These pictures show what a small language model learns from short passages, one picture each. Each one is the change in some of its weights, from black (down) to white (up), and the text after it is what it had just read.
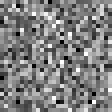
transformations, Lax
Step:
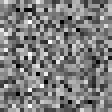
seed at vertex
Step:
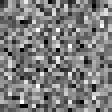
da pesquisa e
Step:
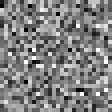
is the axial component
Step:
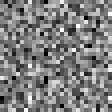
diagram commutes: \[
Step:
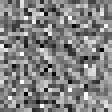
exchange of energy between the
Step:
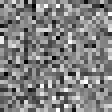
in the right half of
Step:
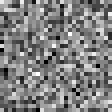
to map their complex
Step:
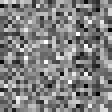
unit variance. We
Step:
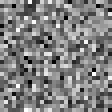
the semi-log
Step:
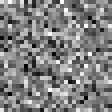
independent of $\sigma$.
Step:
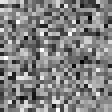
section of the variety
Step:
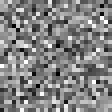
Recall that the
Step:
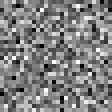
are mostly likely to
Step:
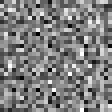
University Press (2013).
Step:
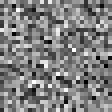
exploited the
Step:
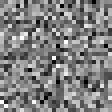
difference between tropical
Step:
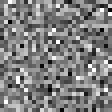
there is a set
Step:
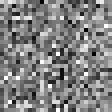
introduced by the sample
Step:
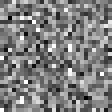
інформації для
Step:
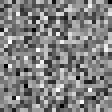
\colrule $\langle
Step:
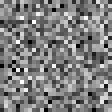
accuracy but faster computation
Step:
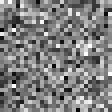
classes and numbers for complex
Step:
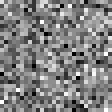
of the almost Gaussian mode
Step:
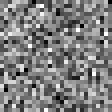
la DIE,
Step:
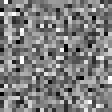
coupled spins and
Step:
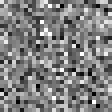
of these observations, it
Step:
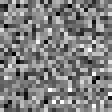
that time, people
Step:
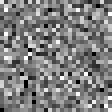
as follows. in
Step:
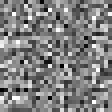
Acesso em:
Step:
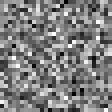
has a significant influence on
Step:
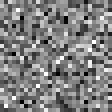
$). After that
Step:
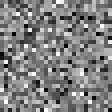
the Structure and
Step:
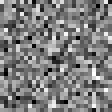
sector creates a
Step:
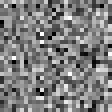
``dynamical sign
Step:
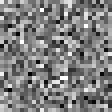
momentum $\pi$ to
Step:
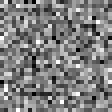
interest in this paper is
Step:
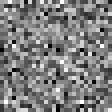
$\beta \neq
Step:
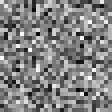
that in a strong magnetic
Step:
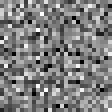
dashed lines as in
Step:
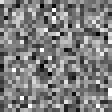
of commuting
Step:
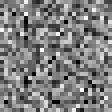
of $K^*$ such
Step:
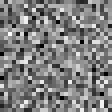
composite shells}.
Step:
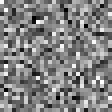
Control:} The
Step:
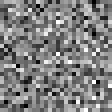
with right multiplication on
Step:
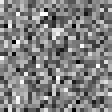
\indent By a symmetric
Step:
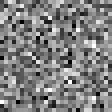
The primary method for
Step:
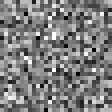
cognitivas e
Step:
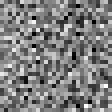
éven át a
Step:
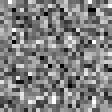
thus, one can solve
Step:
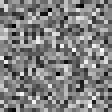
also assure that
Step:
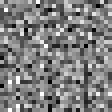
$S$ as a
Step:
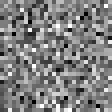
the uniform curvature gauge
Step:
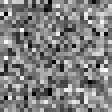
other hand, no configuration
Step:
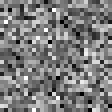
indirecte ce qui
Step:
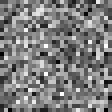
сураси 11
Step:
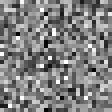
to facilitate the
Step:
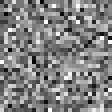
there are no exact
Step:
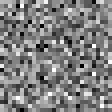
rate, we obtain smooth
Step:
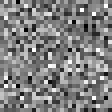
is a principal open
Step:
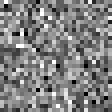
strong noise intensities
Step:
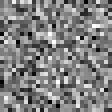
each other, the
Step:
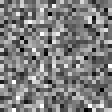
de platitude sur
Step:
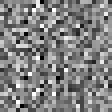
dalam aktivitas yang
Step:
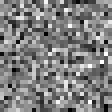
berdoa agar
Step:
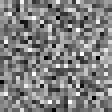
Yellow am
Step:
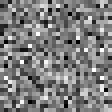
zien de door
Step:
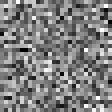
do passado.
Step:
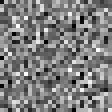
does not require an additional
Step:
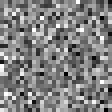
utility perceived
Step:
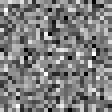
$R$ which satisfy
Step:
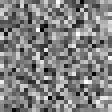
systematic uncertainties are
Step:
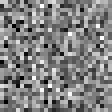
clumps orbit along
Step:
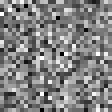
dibanding total
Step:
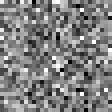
an abelian group
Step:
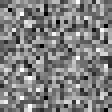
are three physical states for
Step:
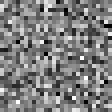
masalalari ... 27
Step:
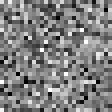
eigenvalue of $Y$.
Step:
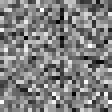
over to the early
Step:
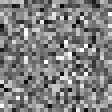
perspectives. The
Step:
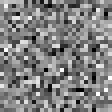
proved by a completely parallel
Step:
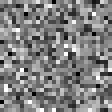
combate à
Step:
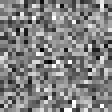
aiming to learn
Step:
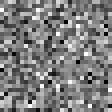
walls [this class
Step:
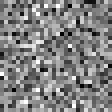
studying new configurations for
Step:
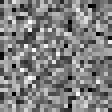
the corresponding three- and
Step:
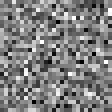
was stated as a
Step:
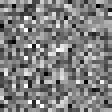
the International Scientific
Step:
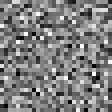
що шкода,
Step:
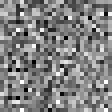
categorizing the identified
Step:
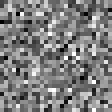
с водным
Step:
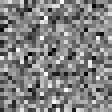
$J$ containing the
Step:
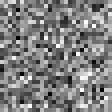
holomorphic and $m =
